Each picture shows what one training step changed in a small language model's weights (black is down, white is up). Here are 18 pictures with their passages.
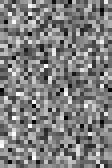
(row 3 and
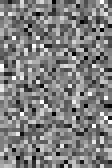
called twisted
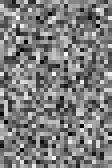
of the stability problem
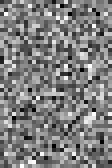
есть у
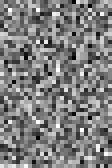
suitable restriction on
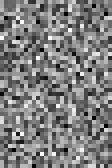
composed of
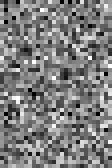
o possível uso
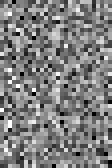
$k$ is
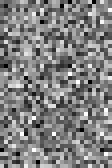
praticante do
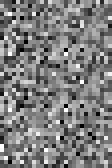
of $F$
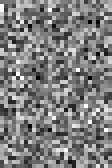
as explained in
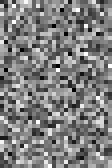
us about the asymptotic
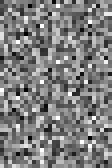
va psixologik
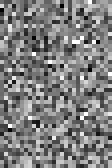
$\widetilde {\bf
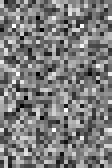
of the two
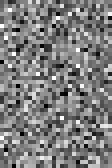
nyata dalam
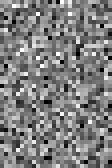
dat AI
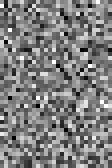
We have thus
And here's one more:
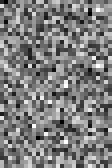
consider the following
